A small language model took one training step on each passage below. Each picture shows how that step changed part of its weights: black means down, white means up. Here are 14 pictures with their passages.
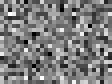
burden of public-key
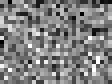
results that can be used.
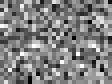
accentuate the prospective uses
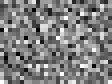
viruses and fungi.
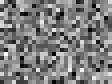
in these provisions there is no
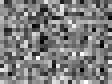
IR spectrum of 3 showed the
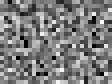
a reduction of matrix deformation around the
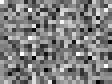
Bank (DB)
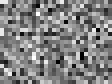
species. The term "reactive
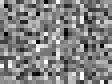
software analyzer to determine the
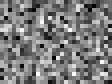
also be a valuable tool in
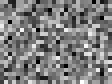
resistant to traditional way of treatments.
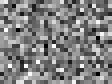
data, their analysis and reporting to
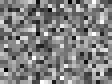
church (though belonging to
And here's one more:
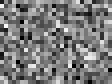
looks, lives and loves
